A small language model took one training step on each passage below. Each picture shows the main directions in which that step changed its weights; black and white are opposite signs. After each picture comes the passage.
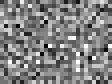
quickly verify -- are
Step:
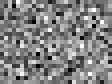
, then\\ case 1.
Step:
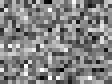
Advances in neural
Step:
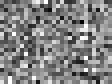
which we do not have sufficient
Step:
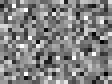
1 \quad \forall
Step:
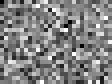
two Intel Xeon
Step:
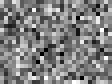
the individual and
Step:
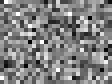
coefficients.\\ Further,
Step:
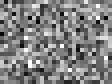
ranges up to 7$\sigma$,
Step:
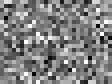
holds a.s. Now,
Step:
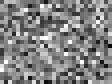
contribution to the cubic term
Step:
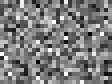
queueing time and
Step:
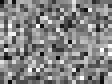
the finest locally convex
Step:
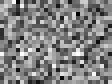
patches that are
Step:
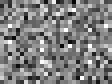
\in \mathbb R: \\ X
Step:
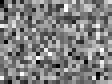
$\omega$ and $\phi$
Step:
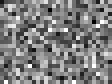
it is directly related to the
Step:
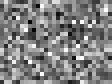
for the sup-norm,
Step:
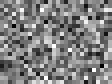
hand, the Bayesian approach
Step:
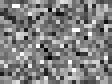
low-energy DoS
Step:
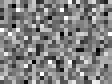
for all } j \right\}.
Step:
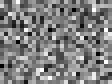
of discrete population
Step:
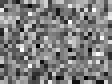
Foundation (Grant
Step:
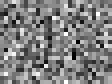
invertible with inverse
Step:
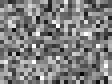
underlying rational
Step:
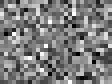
triangle mesh with
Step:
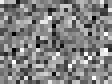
that protons do not have
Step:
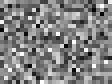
direction. Given the
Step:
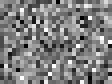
procedure, we found that
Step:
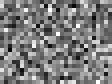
is strictly decreasing
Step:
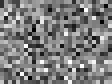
in image processing -- the
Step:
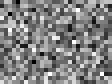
of a specified matrix with
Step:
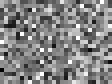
the first $q-2$
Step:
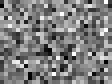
a DP protocol based on
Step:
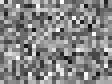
TSOs, and are
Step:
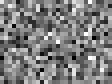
validité des relations
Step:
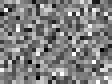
this subgraph has order at least
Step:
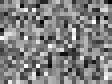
as incompressible with properties
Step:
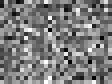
we only have access to
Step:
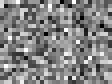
cannot be simulated by
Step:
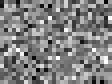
can be satisfied only if
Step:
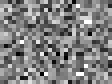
approach is to check all of
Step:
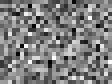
or \textit{directions of
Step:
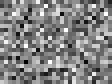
\label{AK} \bra
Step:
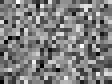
QCD, allowing for a
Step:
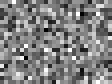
stated by Franel and
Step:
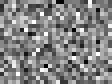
(ii) If there exists a
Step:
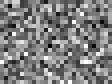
between the low and high temperature
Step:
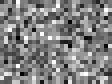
is an $h$-root of
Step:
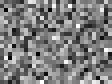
In this case, the state of the
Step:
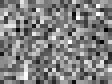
in probability; and by
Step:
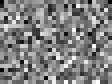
in $\Gamma$ has size
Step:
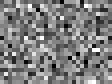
"ground truth"
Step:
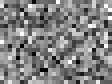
$$ Now the degree of
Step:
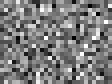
this example, it is worth
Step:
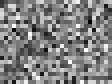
for all $n$, the first part
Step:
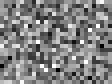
or ``fundamental
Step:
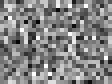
a local DtN operator are
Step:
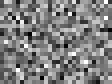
of Composites
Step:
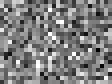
In the absence of an
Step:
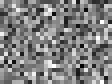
as the observers own
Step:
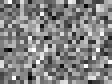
directly connected to the
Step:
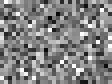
holds true (see for
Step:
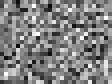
willing to pay or the
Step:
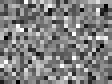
to bear knowledge and
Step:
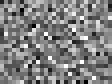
we can create a
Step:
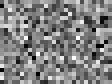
a conformal field $\Phi
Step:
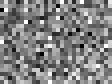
Lyrae photometry
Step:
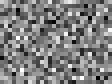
energy pileup. In the
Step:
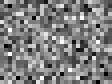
matrix~$A$, by:
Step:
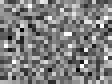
not covered. \newline
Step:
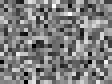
In Section 4, we consider
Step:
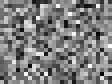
almost constant with a value
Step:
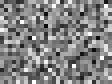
In the next section, we
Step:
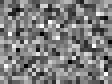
ensuing coupled
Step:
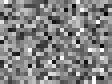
implies that the projective map
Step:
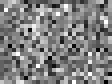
our results with 1-loop
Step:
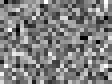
independent of the choice of
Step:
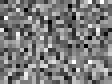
symplectically, we
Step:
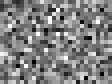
the nonabelian group
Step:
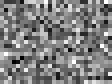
We have $u(x)\leq
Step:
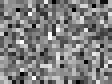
2 assume homoscedastic
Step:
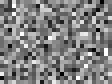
Francis \&
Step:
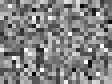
partition associated with
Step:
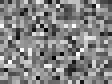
composition factors} $\kappa
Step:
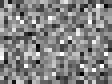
deformation class can be obtained in a
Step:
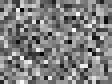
modulus can play the
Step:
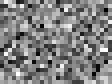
it is well-known
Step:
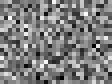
J. P. Gabardo
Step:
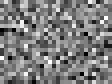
of parameters (components of
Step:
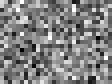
Note that the Parallel
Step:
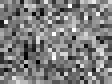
\end{equation} Let
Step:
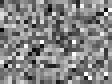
for the explicit RK3
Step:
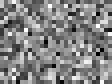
require the accurate and
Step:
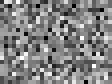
analysis is then presented to
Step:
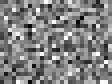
then $x$ cannot see
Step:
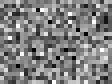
highly entangling but
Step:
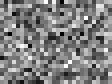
up. Let $J$ be a
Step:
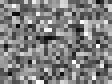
vertex set $\bigcup_{N
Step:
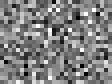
Dept. Physics,
